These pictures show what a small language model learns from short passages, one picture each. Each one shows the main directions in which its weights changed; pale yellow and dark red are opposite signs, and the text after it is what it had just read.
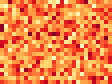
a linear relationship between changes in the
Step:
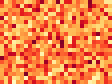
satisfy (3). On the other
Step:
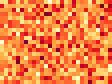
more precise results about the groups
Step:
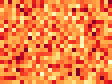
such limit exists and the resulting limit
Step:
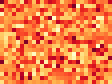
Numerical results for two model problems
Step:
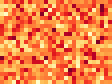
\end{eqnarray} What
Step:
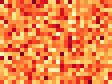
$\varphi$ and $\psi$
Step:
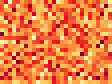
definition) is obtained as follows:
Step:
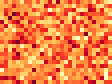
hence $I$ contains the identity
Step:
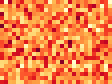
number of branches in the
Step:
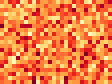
\R$) was carried out
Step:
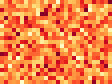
Optimization & 1 & 6 \\
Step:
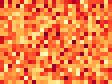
In the end, we will introduce
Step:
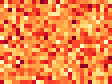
by removing the triangular region with
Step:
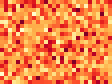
semifinite setting the facts
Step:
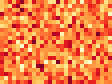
will be larger than expected due to
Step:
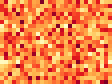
description of the discrete case.
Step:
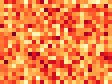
\text{ for every }
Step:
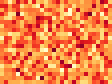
A {\em discharging
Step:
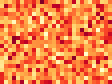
unattainable oracle
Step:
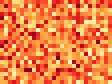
from \eqref{b leq
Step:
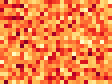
previously introduced for the Faber
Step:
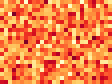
the literature or can be readily
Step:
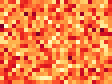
each left elliptic singular vector contributes
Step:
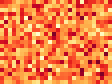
\hline $ a_n $
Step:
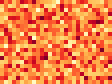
by \begin{equation*}
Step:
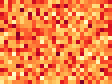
sense that it can be used to
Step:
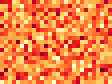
finite, therefore, the centre
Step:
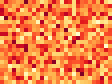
functor establishes (for a locally
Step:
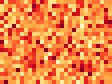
shows that the $F$-algebra
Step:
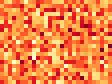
\Bigr) \prod_{p
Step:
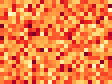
\ \Longrightarrow \ \ \
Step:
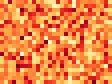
continuous function defined on $N$
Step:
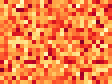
this paper. \section{The
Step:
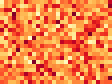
set $\mu$. Hence each combinations
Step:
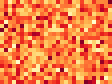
as the automorphism $h^k
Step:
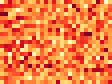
This phenomenon was in fact
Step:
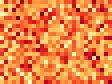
\end{equation} for any
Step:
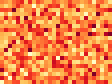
\hline \end{tabular}
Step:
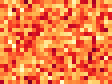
\bigskip {\bf Corollary.}
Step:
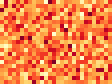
give a short overview of the
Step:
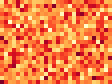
\subsection{Unconditional bounds
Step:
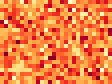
where $F$ is the
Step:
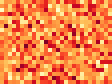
There is a constant $0<
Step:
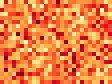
no two-dimensional centers of
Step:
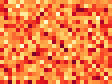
case (90 MW) and
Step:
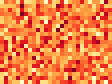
a Hamiltonian torus $T$ action
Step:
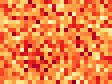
a dambreak problem numerically
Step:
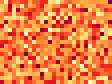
uniquely solvable and the following error estimates
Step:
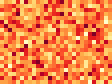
$n-1$ one conclude
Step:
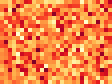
below. \end{itemize}
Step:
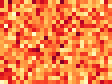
for any $\epsilon$, we can
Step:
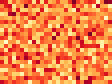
or \ \lim_{n
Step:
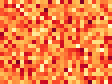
is not known are the cases when
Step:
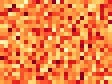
is a difference: \be
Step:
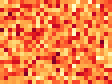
it is formally divisible by
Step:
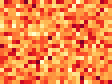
G.R. Sell,
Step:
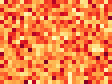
sets are called tiles since they
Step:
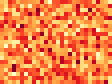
We prove global convergence rates for the
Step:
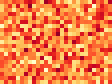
dual convolution operators on power series
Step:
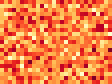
We have \begin{eqnarray}
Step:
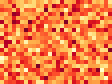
disk $\JJ\ni
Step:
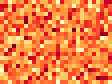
as a function of $a$
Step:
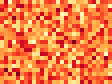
namely, systems for which both the
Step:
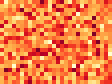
proof for the crucial curvature estimates which
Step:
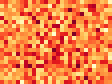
divisors. Under the induced map
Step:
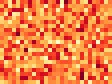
any point of a spacelike
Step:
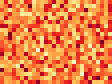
diagonal type provides an uniform approach to
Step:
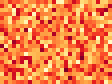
) \allowdisplaybreaks \\
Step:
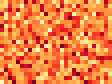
this result, for any given
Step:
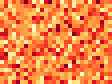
subexponential random variables with
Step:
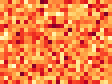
A}_n$ at any step
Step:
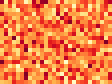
is a probability measure $\nu $
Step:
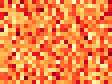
of the mirror object can
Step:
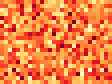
Since $\Gamma'$ is strongly
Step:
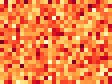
to construct a block with the same
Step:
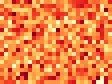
boxes $B_1$
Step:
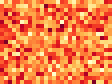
and $H_2\subseteq
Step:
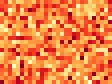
$\gg$-approximate stationary
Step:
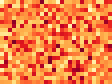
show that $\Si_1$
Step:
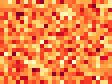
deep-BSDE method.
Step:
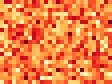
solution. Moreover, compared to
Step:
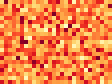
centre of the corresponding finite group
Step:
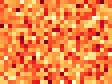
$ \Gsmall = GL(
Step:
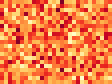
for $\eps$ values closer
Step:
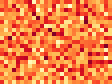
a projective space $\p${\rm
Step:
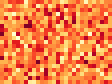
\mu -d \leq
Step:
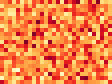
is called a convolutional code.
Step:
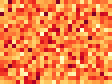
present an ADMM approach for
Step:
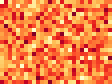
we apply the regularization in differentiating
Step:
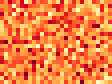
in a $t$-vertex
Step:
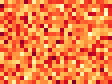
to be a warped
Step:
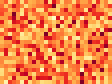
graded $\fg$-module as
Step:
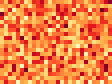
method with comparable iteration numbers,
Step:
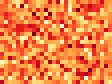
aging and tunes
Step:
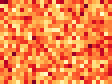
convenient characterization of c.b.
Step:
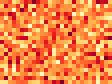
\eqref{FG} and
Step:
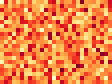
set of representatives, together
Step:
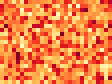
diagonal action and the codiagonal
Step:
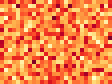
a Ramanujan - Fourier
